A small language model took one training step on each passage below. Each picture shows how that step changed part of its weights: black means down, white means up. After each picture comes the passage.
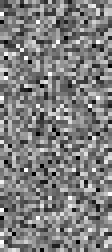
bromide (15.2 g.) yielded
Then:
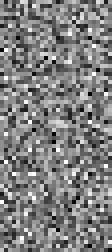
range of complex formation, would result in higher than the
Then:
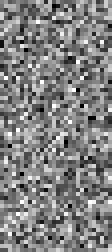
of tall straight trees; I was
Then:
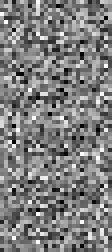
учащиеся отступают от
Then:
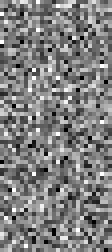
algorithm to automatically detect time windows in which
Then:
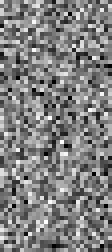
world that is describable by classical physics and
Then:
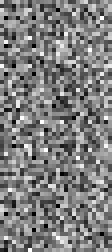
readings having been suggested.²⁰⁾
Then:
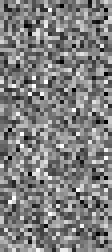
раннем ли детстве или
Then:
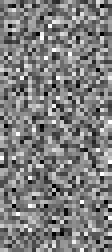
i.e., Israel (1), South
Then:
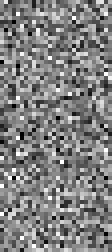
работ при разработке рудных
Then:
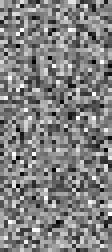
sector advances sustainable development goals by fostering positive
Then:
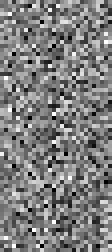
kedewasaan siswa dalam
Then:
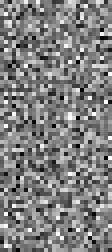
and used as a solid acid in acetalization
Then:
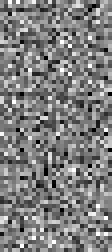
have Google Drive installed.
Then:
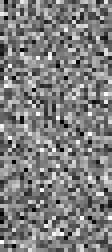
decrease in the influence of contamination on PV
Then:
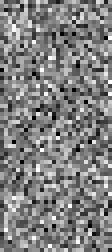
The glazing was assumed to be
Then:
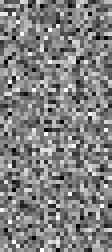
This package has been used for solar system design and
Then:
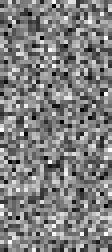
controlado aleatorio de intervenciones breves para
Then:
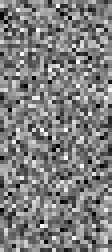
ways in the Volta Region of Ghana
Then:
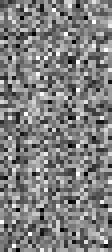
their legal surrogates. This study and all methods
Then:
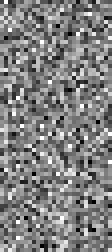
implice activ în viața culturală
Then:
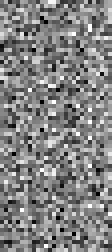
ishorasini qo'yadi. Uning
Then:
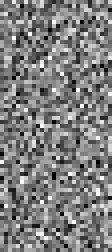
of interaction data, a taxonomic review from
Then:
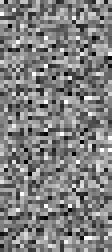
yoki oʻzlashma soʻz sifatida
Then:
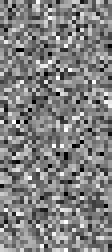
мотивами — картушами,
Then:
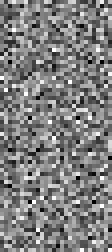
O. – Pedagogika fanlari doktori,
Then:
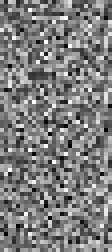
Extracurricular, Vocational,
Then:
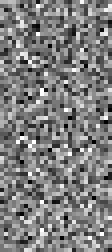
oneroso, só realizado a longo
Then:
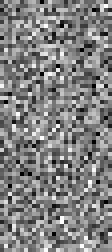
dan ganti rugi yang harus
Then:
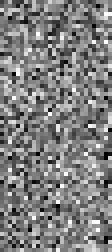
research Wisniewski et al.
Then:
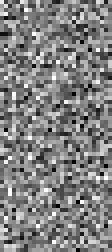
most difficult part of renewable energy is continuous
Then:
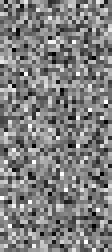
the plant. In contrast, parasitic plants
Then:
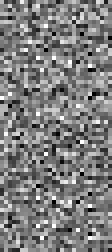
tizimidagi ta'limga o'tishni
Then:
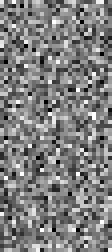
of the Estimate 1 .356 ^a
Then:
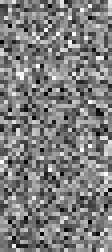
*Dr. Asma Riaz
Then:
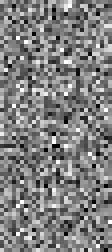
ainda, com aportes teóricos que
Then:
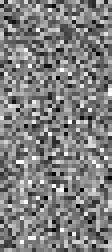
satellite. Balloon
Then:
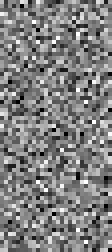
across the entirety of the research community of the
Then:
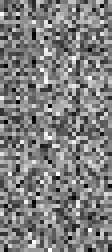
platforms. These tools can have their complexities, and
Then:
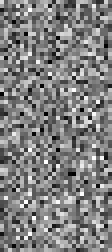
effective physician communication and patient understanding, which was
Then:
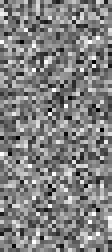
road transport logistics (ATL), besides
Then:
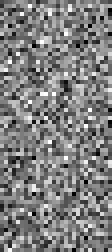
precisam ser assegurados: participação
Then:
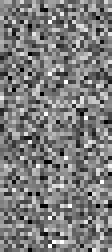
proceso dinámico mediante el cual el individuo
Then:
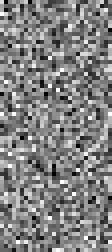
from Roche Hitachi).
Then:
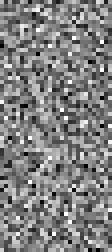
Julabo F20-UC temperature controller.
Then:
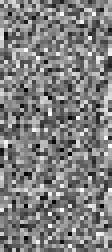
Australia's Geoscience
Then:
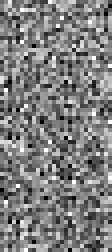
Innovatsion g'oyalar va ularning
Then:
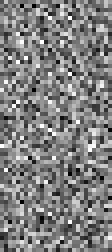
Gall W.E., Beebe K.,
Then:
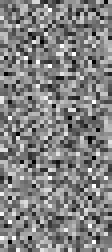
wollte, konnte er selber so
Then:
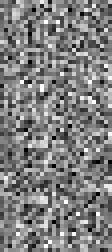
ўйинда гуруҳларга
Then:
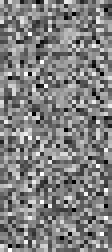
(a) READ ALL OF
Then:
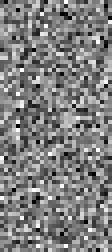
(Tese de Livre Docência,
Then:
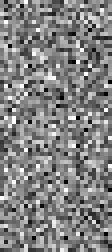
b is the path from organizational innovation to organizational
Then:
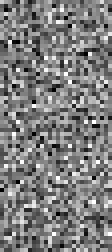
transparencia y mejora la toma de
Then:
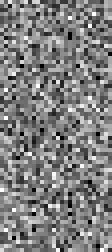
Talus Fracture; Subtalar
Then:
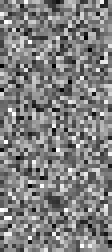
in gender discrimination such as problems of security and
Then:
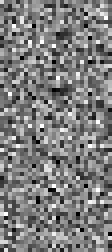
International Obligations. 2.1.
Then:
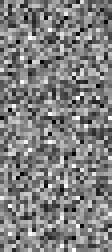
nazariyasi va metodikasi (ta'lim
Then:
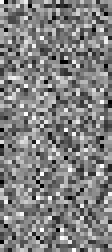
values (winter). Rull Cave is open
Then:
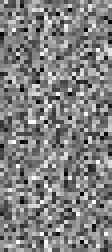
el que se cifra el deseo;
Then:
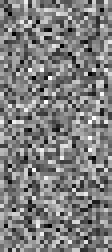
Eightyffour Between William
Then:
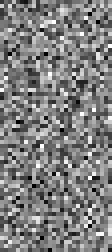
búsqueda de protección de los
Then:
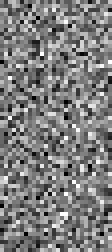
Otros reconocían que para poder
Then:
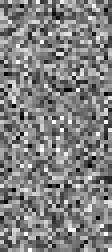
Nanogold and Nanosilver to
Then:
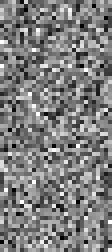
within the Nigerian federation, independent of their
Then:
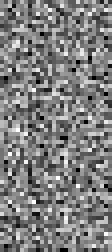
олим Абдурахим
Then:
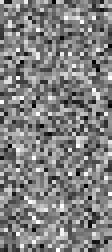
and Parallel Edges (PE): the source
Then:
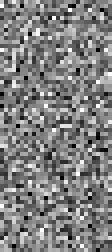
\in G$ be a fixed element.
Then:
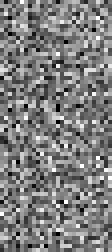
bo‘lgan bolalarning kelib chiqishi,
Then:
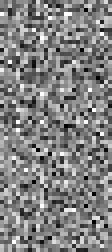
увеличивается и количество
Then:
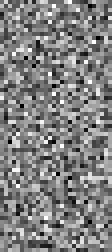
McPherson and co-workers reported the
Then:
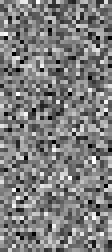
recommendations to counter cyberbullying that
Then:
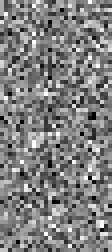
& 9 questions of table 1 were asked in
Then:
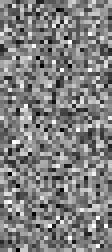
consultas pontuais ou tarefas
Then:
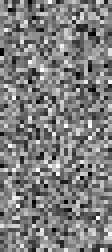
áreas evaluadas, con magnitudes de
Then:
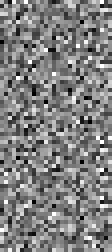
and a subsequent financial analysis were additionally
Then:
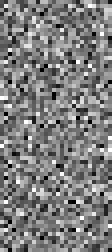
as compared to the other three antennas.
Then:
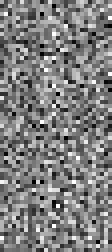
destaca Colombia en el mundo es la
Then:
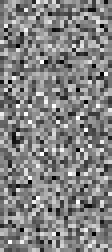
the amount of secondary phase modules E_g
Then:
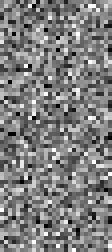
tipo revoltón | | 22.
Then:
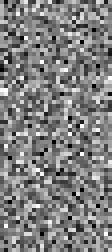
concentrations (< 1 mg/kg) of the other
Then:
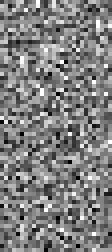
o'rganilishi rejalashtirilgan
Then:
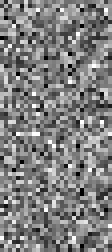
Low: Fixtures located below flood
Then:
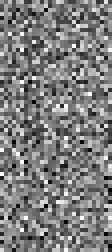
такім надзяленні
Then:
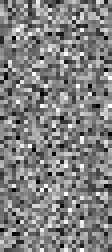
статусу громадян чи інших
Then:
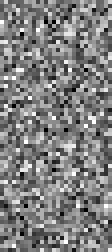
provide institutionalized poverty relief: –
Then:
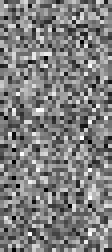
sample size was reached in three stages.
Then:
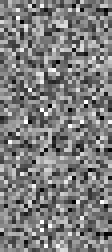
of patients with atopic dermatitis.
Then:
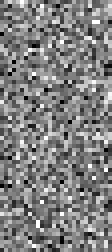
Salesiana de guayaquil,
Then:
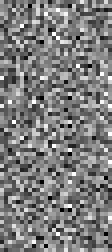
илмий тадқиқот
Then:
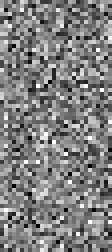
yuksak mas'uliyatni
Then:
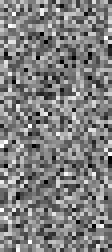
WIRES#014 aims at
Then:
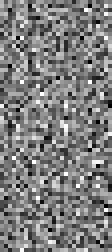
Ключевые слова: Алишер
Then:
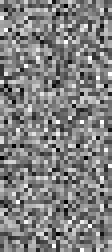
LCOE while achieving the desired annual
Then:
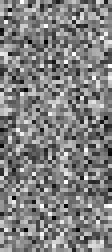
strategi pembelajaran membantu
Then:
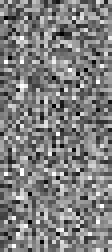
sekinlashadi. Natijada talabaning
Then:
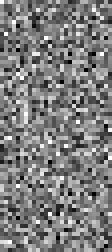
Mittal et Lasser (1996) La
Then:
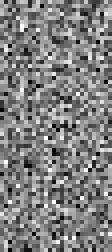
tarixiy, badiiy va ijtimoiy
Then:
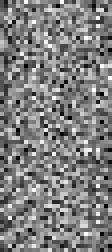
тайёрлаш жараёни
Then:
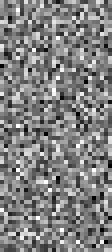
of ^1H spectra of an 0.91
